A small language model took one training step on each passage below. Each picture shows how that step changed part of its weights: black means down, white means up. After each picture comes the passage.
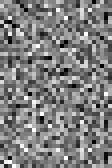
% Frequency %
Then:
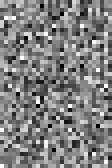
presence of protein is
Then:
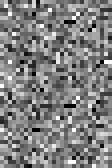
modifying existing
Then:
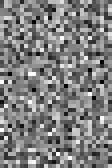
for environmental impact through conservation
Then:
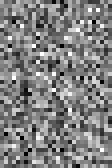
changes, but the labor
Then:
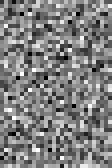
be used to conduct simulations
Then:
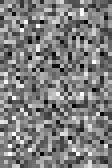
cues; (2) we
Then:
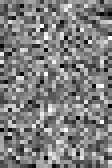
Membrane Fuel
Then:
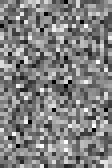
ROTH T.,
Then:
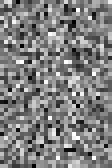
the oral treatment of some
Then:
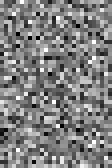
consumers. The green
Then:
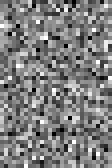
urinary tract,
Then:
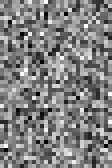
of Liquidity Bank
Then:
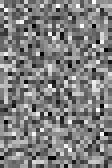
silicon production, and
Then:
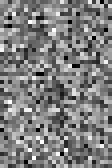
else. One other
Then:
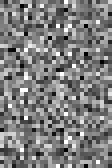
of classification techniques.
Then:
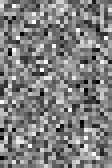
each user [12]. The
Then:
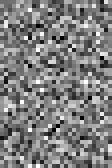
considered as a type of facility
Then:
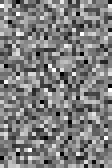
planes. That would make
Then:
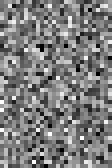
gold ions.
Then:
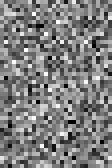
what is taught in
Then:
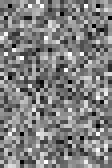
best possible outcomes in
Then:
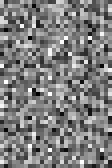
studies are necessary to provide
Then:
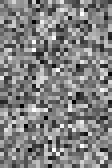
certain aspects of
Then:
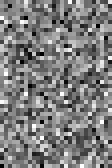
workers had no pain in
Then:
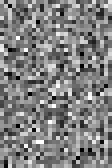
hosting of terminological
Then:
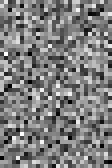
organ for touch and environmental
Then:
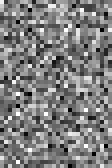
that the mean knowledge score among
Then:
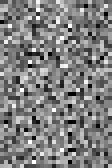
which are very essential in
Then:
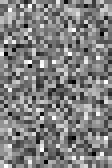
however these doses are
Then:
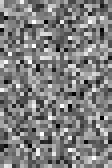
It is likely that the
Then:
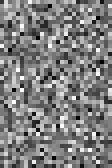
large datasets. Deep
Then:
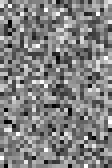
mandatory but may be
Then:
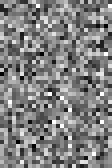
dimension, which is the
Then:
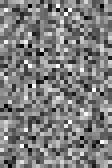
were asked three questions
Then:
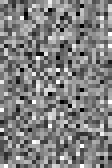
implementing any feedback
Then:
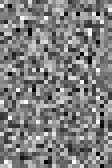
fund manager under
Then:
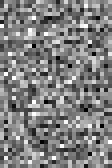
recently embodied energy
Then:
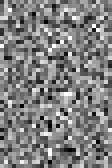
participation, and key discussion
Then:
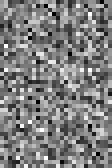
Figure 2 reveal our
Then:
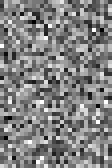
between all authors.
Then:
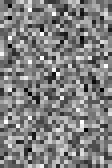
party in the interaction
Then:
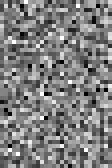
the females ($P <
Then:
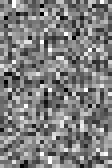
morbidity and
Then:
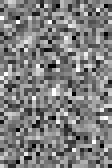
connecting methods for flange
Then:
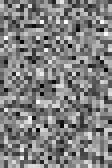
by two sets of international
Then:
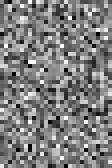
ΔT Temperature
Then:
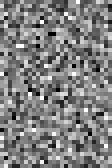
given by the weighted average
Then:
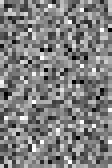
the observed increase in feed
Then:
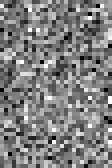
Baghdad medical
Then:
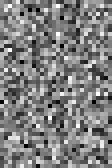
spectral characterization and
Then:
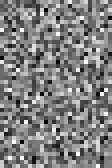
total profitability as a response
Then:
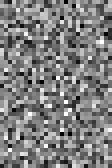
have based his novel on
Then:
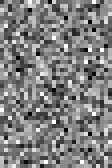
measurement errors in
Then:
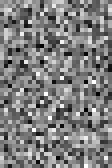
419 mothers and
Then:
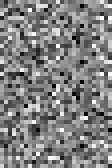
consider two additional solutions,
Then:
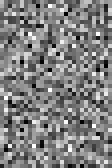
the best available knowledge”
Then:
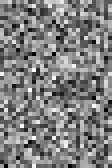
TTC based on the
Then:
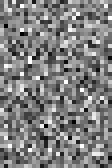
variables. Obviously
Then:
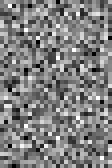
importance in academic
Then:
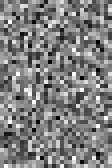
of proper use of all conditions
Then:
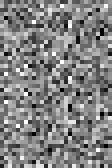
such as nucleic
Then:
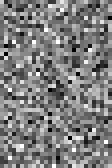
the principle of
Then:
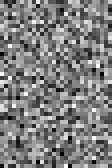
dry, i.e.
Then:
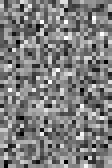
for policymakers.
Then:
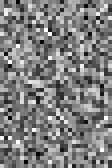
one of the main reason of
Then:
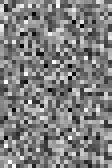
will be compared between both groups and
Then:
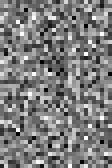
Bacteroidetes and
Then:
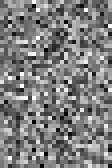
OZONE AND
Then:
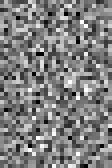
and has enabled us to
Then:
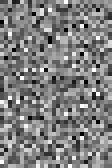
*Rudali* can
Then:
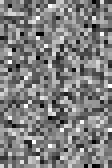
the time consumed relative to
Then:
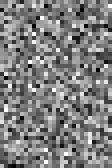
dilute solutions upto
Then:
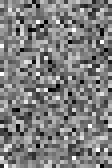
handling the constraints associated
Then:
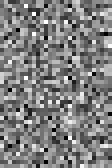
behalf, and
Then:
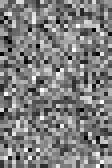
The user perspective is also
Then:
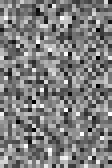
innovation, provides free
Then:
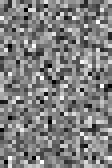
major contributors towards the
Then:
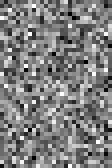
Line, P&O
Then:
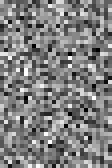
any tasks you feel
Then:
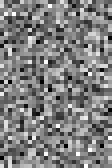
explains most of the experimental
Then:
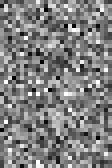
field of science, but also
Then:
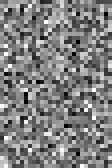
we feel they have the
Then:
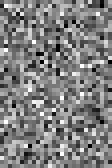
knowledge of the world. If
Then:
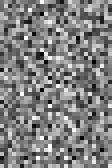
and report more of the required
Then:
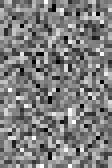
and manage different stages in
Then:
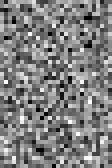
assignment of persistent
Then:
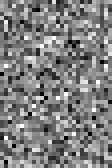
new web platform version
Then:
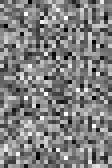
Family 2 :
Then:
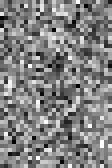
if integrated into learning will
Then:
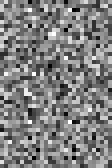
Nothing else for
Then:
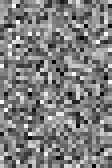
an average of elevation
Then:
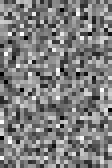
worldwide. These assessments
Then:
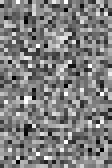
phones with them,
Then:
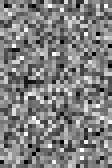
bandwidth of
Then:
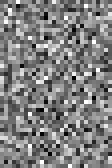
and non-invasive
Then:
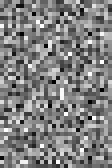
on. Whereas,
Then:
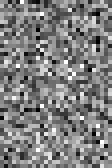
(Image A) on
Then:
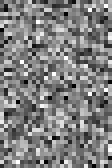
miRNAs have been
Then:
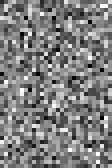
of coping strategies.
